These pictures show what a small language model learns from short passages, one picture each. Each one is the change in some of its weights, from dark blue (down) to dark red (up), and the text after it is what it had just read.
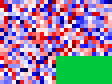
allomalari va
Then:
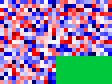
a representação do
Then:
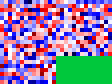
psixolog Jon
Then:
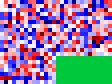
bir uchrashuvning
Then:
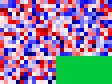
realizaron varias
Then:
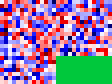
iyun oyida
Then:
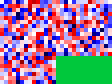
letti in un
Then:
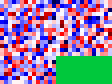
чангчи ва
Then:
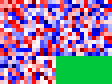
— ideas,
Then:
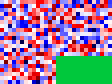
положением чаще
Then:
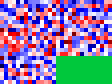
також проводили
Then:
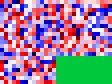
Milliy birlikni
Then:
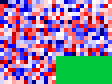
boas práticas e
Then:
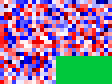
e privados,
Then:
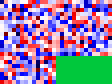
situação pela
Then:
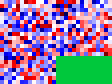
economy, the
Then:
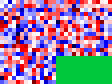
Суворов и
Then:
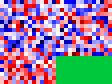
boshqa ishlar bilan
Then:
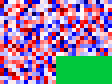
grubu L ve
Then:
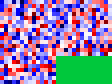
tecnologías de
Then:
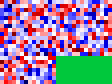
possam viver em
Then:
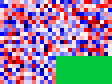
N R Valor
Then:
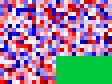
na aceitação de
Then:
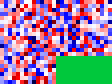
Jena Professor
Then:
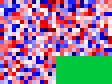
se numea
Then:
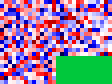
animal e seu
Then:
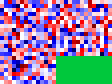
essas medidas
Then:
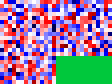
тартиби ва
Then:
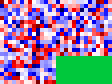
Entre estos se
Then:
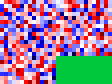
bianche, in
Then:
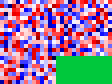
pelo e ainda
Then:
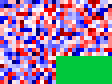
ettiradi. Shu
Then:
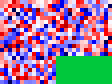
its Marketing
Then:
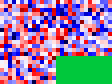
abitanti entro il
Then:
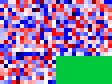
de São Paulo
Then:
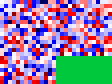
Seseorang yang
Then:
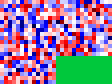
I tajriba
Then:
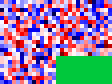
Se utilizó la
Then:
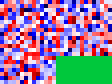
приводит к
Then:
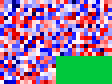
тем, что для
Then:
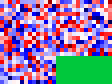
propriedade do
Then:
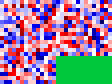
mentală; -
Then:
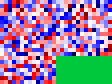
of Intergenerational
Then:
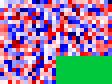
и экономической основой
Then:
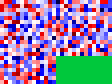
зубов. Для
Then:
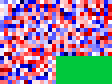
misollar va
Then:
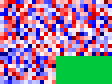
ambiente enquanto
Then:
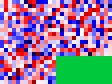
Nutzung in
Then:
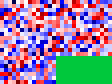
of the Incheon
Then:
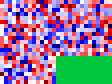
O utilitarismo
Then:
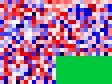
el aquí y el
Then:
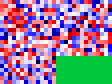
Malikova G.
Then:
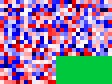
на ресурсі
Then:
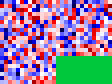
та підвищення
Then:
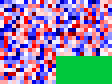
эмас эди.
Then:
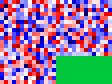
зокрема на
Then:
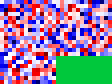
a lógica da
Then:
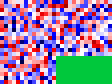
nuestro país y
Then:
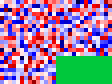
objetivos del
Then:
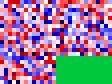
Resilienz der
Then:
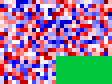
- Recycler
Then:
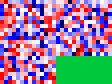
– problemă actuală
